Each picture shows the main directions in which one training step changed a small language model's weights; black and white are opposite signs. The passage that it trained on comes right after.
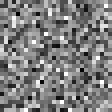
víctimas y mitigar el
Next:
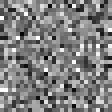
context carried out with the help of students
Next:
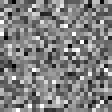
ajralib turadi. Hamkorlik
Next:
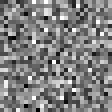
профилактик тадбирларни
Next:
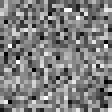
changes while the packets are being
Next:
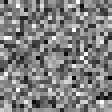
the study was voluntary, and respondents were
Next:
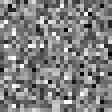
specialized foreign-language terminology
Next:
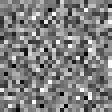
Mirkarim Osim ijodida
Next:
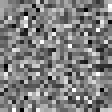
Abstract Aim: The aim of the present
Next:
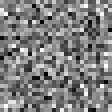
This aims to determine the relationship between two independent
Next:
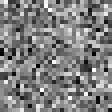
на покой и отправился
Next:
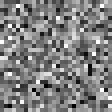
B Std. Error Beta 1
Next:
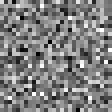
in PIC during March 2019 to December
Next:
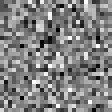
A cause of this results could be that the dataset
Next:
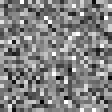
de los solares se había basado,
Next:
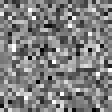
The teaching/evaluative verbs for each
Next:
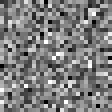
та жирів Національної
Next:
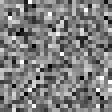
5, high frequency of being committee members may
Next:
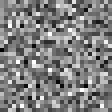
near Olkusz was founded in
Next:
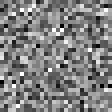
gravimetrically. Test solutions, as
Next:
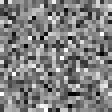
com a “história única”
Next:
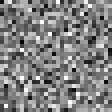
launching high-performance computing
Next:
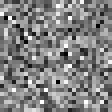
Forestry and Environmental Studies,
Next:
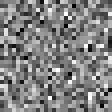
oil and its technology has also been
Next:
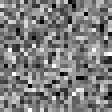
female-owned businesses in
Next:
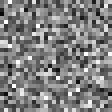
instill patient perceiving team as allies
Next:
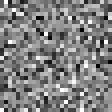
continuous public awareness are critical. Research
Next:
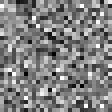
tizimlaridan issiqlikni tez olishi uchun
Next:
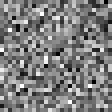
– Moringa oleifera
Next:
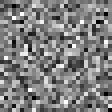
Sonuç Ramazan
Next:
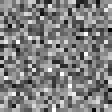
(European Cooperation in Science and
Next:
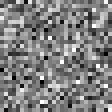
do Sistema ou seria algo que
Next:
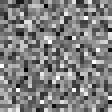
Mason adapted this theory for IS and
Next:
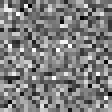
data and recommendations for sustainable agricultural practices. However,
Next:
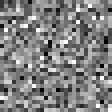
unique way the frequency content of the input signal
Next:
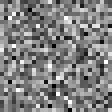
considered ensemble regression trees the most
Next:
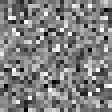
we will get the results as the resonance
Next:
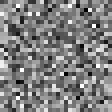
hampered the government’s response, which
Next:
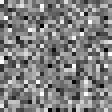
that came before it. [1].
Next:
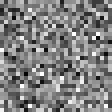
o'zi ham amal qiladi. Bu bilan men
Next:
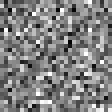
uso de métodos contraceptivos é
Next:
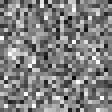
la care acestea sunt supuse în timp
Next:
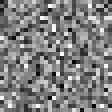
जिसका बहुत
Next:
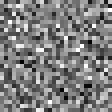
(MET) is a versatile technique
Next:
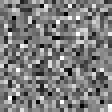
discontinuous function will eventually be
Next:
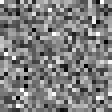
центров; – разработка
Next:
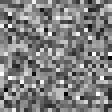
жительство – ВНЖ).
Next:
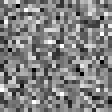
mass of small bubbles) shows the
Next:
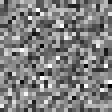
Abdulg'aniyevich. Toshkent
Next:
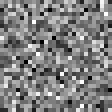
difference by providing flexibility with respect to the
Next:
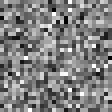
base do sistema *Lean*, sua meta
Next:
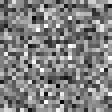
Koreya kenja turi.
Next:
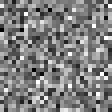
whereas security and trust have a significant
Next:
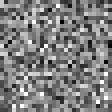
showed [8], that interdisciplinary work is
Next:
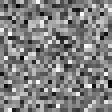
side takut marrahi ame?nya
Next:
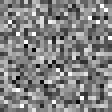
Oceans KER - Key
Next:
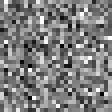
(xududlar chegaralariga)
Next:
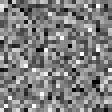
for children with ADHD.
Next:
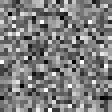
de 2006 pelo médico coreano Dr.
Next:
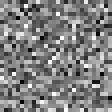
recorded. Functional outcomes were assessed
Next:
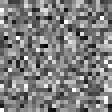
example, in this and in previous field studies,
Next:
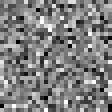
The Metropolitan Museum of
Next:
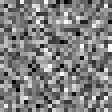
діяльність підприємства.
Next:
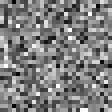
na czerwonej liście w
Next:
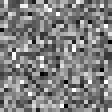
after selecting the sample and deciding the
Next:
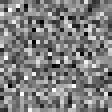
protruding from bedrock
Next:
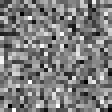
The improvement in wear resistance of the composites
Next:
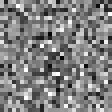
this field can be broadly categorized into two
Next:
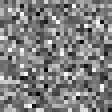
establecimiento de una relación de
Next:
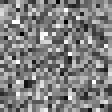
in India, indeed all over the world,
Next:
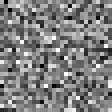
at the same time; this is only
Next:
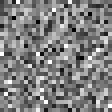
холецистит выявлен у
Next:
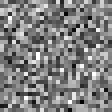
a curiosidade com o intuito de
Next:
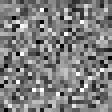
como apontou Godoy
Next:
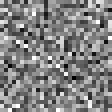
and SYS-GMM approaches.
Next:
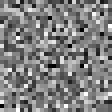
research are: 1. Analyze the
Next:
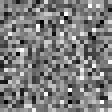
The Rockefeller Foundation
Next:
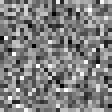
always faces the problem of payment from the
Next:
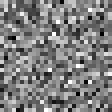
arbitration at the shared crossbar
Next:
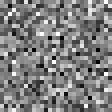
crítica e reflexiva, apresentadas em
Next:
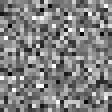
prevalence of intercuspular
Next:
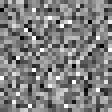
least, it is key to detect when the
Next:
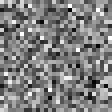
and ground water to check purity.
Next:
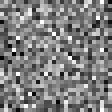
qiladi va milliy qurilish me'yori
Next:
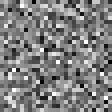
2024, fornecidos pelo Ministério
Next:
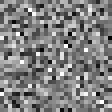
Estados Unidos, com 771
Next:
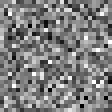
experience design concepts in a 2-minutes’
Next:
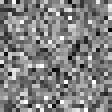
keladi va to'qimadan
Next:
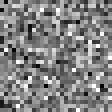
steps to be performed by payroll users.
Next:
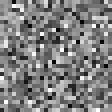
present your ideas and arguments so people will
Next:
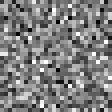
Gambar 5. Gambar 5.
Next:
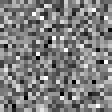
esa nazariy-metodologik jihatdan
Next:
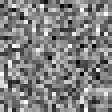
step from port PD2 to the input
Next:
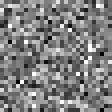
in 80 Minutes for Beginners](#) -
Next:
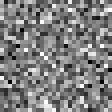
presentan mayor incidencia de alteraciones
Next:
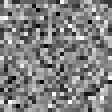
on papers impregnated with
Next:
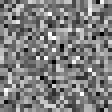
масалаларни ҳал қилиш,
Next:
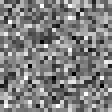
in this review, the results showed limited research to
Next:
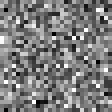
USG Guided Technique for
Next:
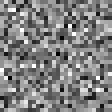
yakka tartibdagi psixologik
